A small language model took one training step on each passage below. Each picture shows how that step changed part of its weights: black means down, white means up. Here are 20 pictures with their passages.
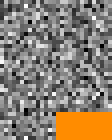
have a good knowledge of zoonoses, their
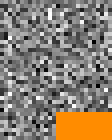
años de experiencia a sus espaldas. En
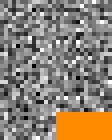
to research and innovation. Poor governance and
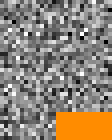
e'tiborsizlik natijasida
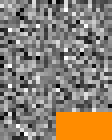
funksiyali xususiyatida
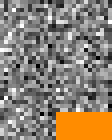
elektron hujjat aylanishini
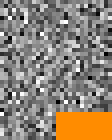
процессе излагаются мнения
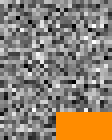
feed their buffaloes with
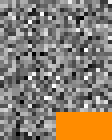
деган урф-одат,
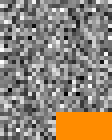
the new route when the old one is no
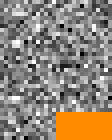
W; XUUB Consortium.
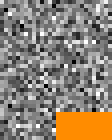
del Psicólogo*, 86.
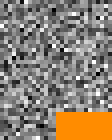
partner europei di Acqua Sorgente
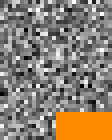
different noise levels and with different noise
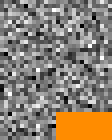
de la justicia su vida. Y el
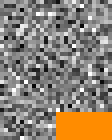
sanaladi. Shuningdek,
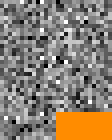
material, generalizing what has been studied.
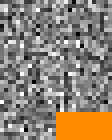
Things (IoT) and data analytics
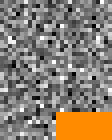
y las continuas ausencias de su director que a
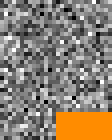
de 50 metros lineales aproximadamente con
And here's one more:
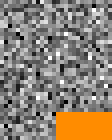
un sistema que los excluye; un
